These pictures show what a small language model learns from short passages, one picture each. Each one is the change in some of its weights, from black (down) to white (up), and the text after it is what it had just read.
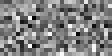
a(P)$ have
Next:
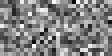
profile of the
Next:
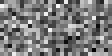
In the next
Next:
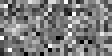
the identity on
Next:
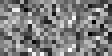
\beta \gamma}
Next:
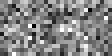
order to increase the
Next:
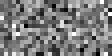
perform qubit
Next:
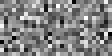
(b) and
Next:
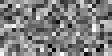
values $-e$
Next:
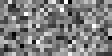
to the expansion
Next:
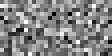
Though superficially
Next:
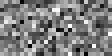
context it was
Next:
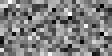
methods should be
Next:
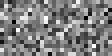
embedding them
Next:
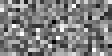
$C$ can be
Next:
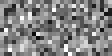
is that because I
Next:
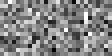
observation of the
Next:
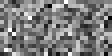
exists. To see the
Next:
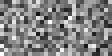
a sink when
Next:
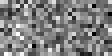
of $v$ in
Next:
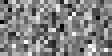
to a space, a
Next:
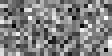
is monotonically
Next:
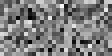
the following proposition
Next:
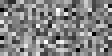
& \text{if
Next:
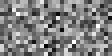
principle for
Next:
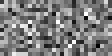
In all cases,
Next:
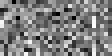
and the [Fe
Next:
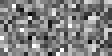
a reproducing
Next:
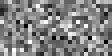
kinetic energy
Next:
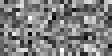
the residual
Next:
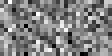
lists a wide
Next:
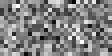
comparison of
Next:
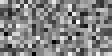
of $\phi$ and
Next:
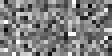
commences as a
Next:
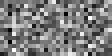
to write the
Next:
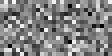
The coordinates on
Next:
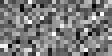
v_\lambda }
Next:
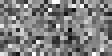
for part of the
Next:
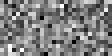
the case, but in
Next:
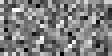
a unit matrix,
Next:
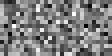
and only if they are
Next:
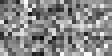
leakage current is
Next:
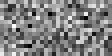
remark that the time
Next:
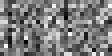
then we obtain the condition
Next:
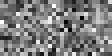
preserves the
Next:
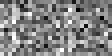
\ x \in
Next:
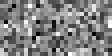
stored beam
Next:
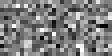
are not observed.
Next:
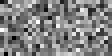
or a minimum of
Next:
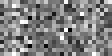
to the seminal
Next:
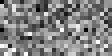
be viewed as
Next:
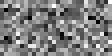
deals here with
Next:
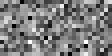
the context and
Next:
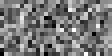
assignment of
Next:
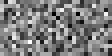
CBM experiment
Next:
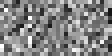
circuit and
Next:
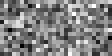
dépendent pas
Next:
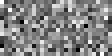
Then, we will be
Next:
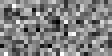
density $-\sigma$.
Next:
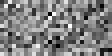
an alternative
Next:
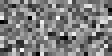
such tailored
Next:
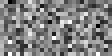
\text{ and }
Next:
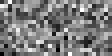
get the extension
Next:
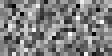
first sight,
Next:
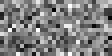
represents the zero point
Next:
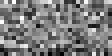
could have used the
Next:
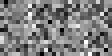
be very close.
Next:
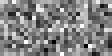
cell. In order
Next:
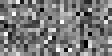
the transferred
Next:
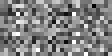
operators on a
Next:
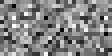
up to an overall
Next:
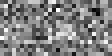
the NGC
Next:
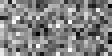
\cdot)$ is
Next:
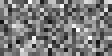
the class of free
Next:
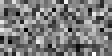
shows the computation time of
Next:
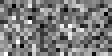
correspond to real
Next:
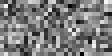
the geometry is
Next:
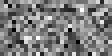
due to the scaling
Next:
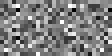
compatible with this
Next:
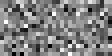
more expensive
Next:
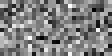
be replaced by
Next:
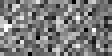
$|\nabla f|
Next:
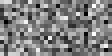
and spallation of
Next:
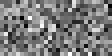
the pressure dependence
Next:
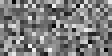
of the disk are
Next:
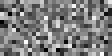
is an Euler
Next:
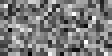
the conjecture is
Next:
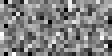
space, there exists an
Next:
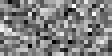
second half of
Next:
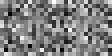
of clusters
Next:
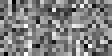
of water.
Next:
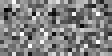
model is given by the
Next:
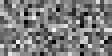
discovered in
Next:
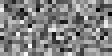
3$ odd and
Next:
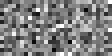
speedup over
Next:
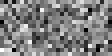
current or initial conditions.
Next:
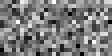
fractions expansions
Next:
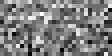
has been posed in
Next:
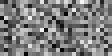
modulus and the
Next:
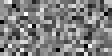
is possible to open
